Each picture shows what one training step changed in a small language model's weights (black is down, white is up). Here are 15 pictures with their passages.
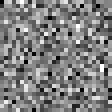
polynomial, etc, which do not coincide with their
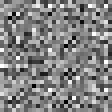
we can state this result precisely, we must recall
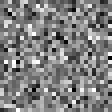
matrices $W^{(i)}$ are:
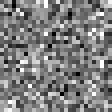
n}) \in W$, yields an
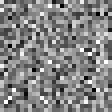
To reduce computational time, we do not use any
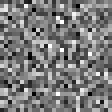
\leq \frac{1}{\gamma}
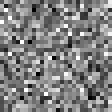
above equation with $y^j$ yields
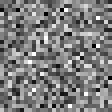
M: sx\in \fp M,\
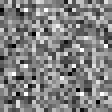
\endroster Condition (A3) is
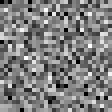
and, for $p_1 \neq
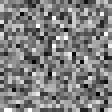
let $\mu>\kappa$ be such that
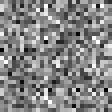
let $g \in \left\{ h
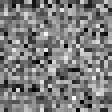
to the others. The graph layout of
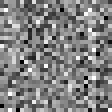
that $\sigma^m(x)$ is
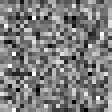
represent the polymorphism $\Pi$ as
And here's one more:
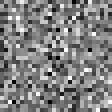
varieties, and deduced the non-abelian
